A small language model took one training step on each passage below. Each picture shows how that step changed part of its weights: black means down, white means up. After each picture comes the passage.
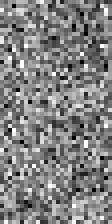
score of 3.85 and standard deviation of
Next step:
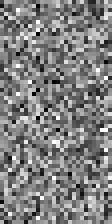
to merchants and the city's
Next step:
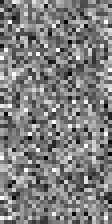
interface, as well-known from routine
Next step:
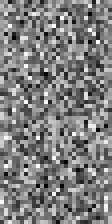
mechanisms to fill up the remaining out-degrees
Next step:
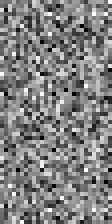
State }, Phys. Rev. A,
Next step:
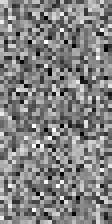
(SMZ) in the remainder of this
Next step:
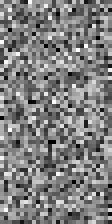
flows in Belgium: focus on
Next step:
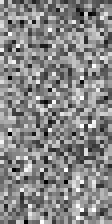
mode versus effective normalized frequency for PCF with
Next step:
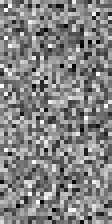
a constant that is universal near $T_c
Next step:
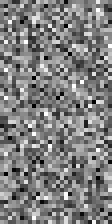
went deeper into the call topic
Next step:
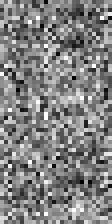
very high probability compared with the other two
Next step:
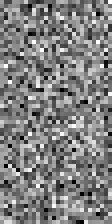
dopant sites increasing the activation barrier for diffusion
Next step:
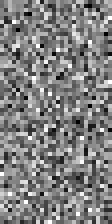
charge and spin transport. The experimentalists not only
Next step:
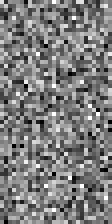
explanations which are compatible with the genotype
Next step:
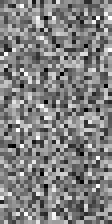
entire musical texture. The range and
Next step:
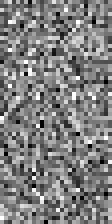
wild species, transferring useful resistance,
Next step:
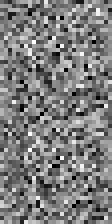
While there are some zines explicitly about
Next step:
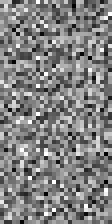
and our work is the first attempt to test this
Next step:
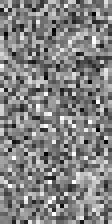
DSC ranges between 0 and 1, with a
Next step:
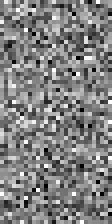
original system is equal to the synchronized frequency of
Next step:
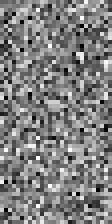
functions and services). Table 2. Overview of
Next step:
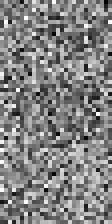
associated with temperature fluctuations and continental fragmentation in
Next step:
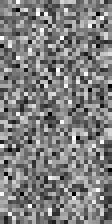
lens of lifelong learning, integrating
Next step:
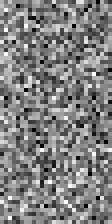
dimensions, namely it gives rise to a stack containing
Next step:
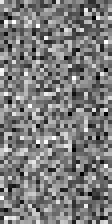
the identification of European medium-sized firms
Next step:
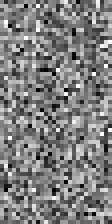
and its relation to changes in tectonic style
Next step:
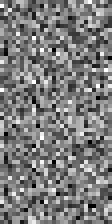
System Diagnosis and Dialogue
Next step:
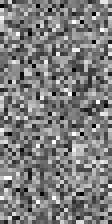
The presence of Dirac cone with topologically
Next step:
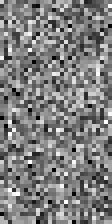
(results/km ²) Number of
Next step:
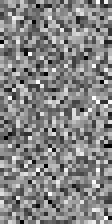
drives the eruption.
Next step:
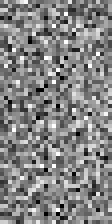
3-4 times per day. The young fruit
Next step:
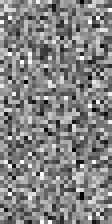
we calculated the ROC curve in the
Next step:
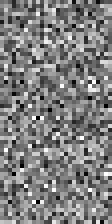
simulation study during the meetings of the
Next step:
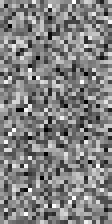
up behavioral patterns—including violent
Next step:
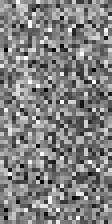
The results of the f² effect size is presented
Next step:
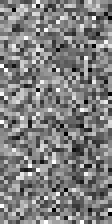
and the real-time prediction of the spatial information
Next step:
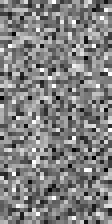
the $z$ axis. An external magnetic field
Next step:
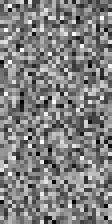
on 4/4/95 so means are for
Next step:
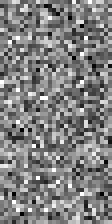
student was supported by the DR. NTR
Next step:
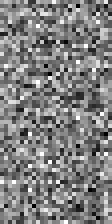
collaborative robot, enabling it to autonomously
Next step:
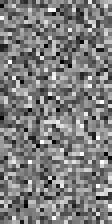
underlying the results available to ensure full reproducibility?
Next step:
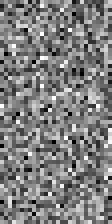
all cited methods are reliable (deviations
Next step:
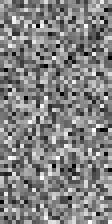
of $\psi(n)$ and the probability of
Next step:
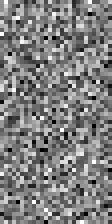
stationary points leads to all the stationary points. }
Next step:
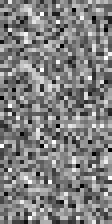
que no respeta a nada ni
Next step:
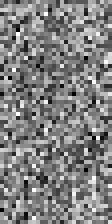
for their accomplishments. A development
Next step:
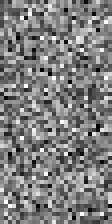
effective distinguished at least one grandfather
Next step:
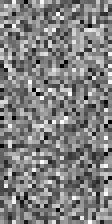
of CT scanners (16
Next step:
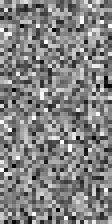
above 96\% with single-shot
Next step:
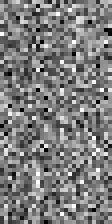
take precautions. He made himself
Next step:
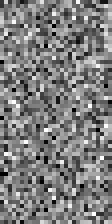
AVs can drive to destinations
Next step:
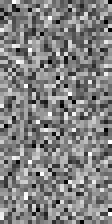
phase function at the phase angle g_i -
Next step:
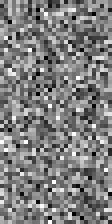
at 10\% doping. This is to be
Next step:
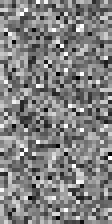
the time it takes gas to flow back from the
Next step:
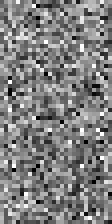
to 3D via FEA. To that
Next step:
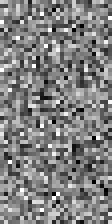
The topological nature of vortices is reflected in
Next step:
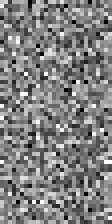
different angles of the scattered particle,
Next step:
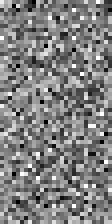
these cases $\chi_1^\pm \rightarrow
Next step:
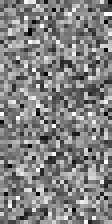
and foamed panels: cohesive
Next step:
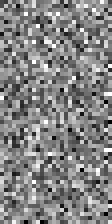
(Figure 8a,b). Figure 7.
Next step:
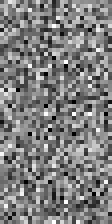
applied when improving milking machines in terms
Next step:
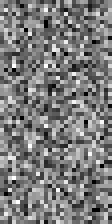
living in India though they are in America
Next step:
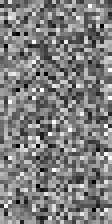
work, to determine the extent to which the individual
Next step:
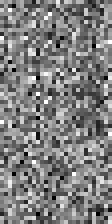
mucus, cessation of
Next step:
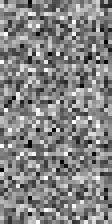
mentioning at this stage that there is another
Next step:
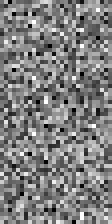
layer. It can also reproduce successfully many of
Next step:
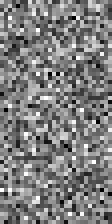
be obtained from the *Instituto
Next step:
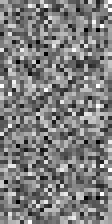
Overview Appendix B.2.1:
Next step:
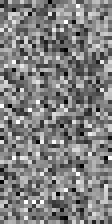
object whose cross-section, depending on the
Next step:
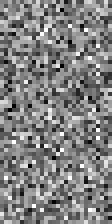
seven distinct potential Sybil networks with
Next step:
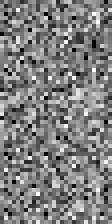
person with alcoholism refers to age,
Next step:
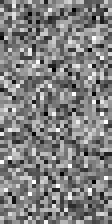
with $1/T$. Doing so requires
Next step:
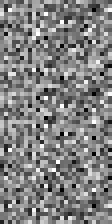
$(~,~)$ is the fixed invariant bilinear
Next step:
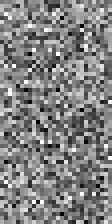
Regardless of the exact origin of the
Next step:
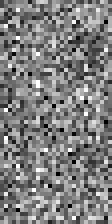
percent had collected information about markets or
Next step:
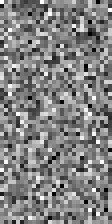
is small, this method gives quite good results.
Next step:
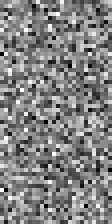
coordinate of a cropped image corresponds to the
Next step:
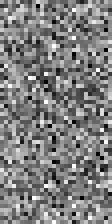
frame. As a result, there is a modification
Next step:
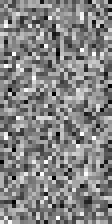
which previews the wind earlier than the conventional
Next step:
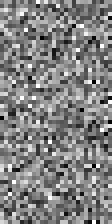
the execution process is a high source of deviation for
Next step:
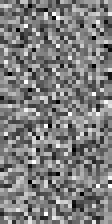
non-Markovianity of the environments
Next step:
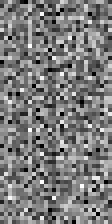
\maketitle \begin{abstract} The
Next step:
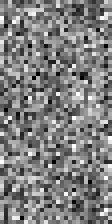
designed to evaluate lower cognitive and higher thinking
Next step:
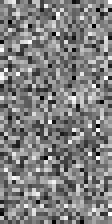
was lower, however, the ceiling
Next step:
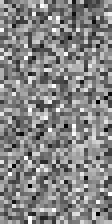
set of cosmological parameters for this curve:
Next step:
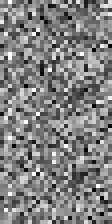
mechanism, such as the order of the various steps
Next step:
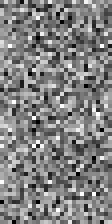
predicted by the LL equation and the LF
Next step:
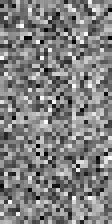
of Heart Risk Detection
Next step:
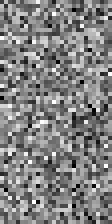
of gradients from the craftability of a
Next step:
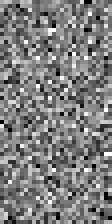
or \cite{XiaoM88}.
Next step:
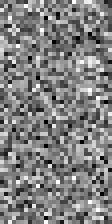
k length. We are encrypting using
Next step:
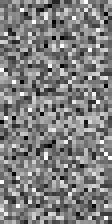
Demand Figure 3. IRF Graph of
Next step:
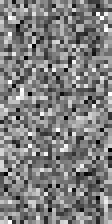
to have responsibility for their children (see also
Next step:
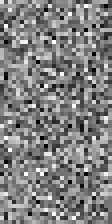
results. The grayscale shows the operational
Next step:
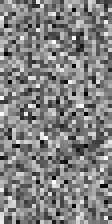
Convergence boundaries and plumes at this
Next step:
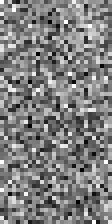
in multibody dynamics with generalized coordinates. We can
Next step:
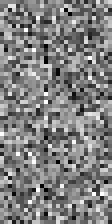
expression in lymphocytes derived from
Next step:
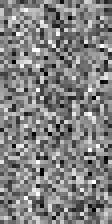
primary colonic cancer resection to LT and
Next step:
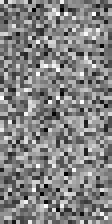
transverse as shown in figure 7.0 Figure
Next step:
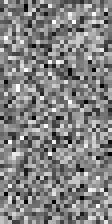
tasks, having incorporated a GUI
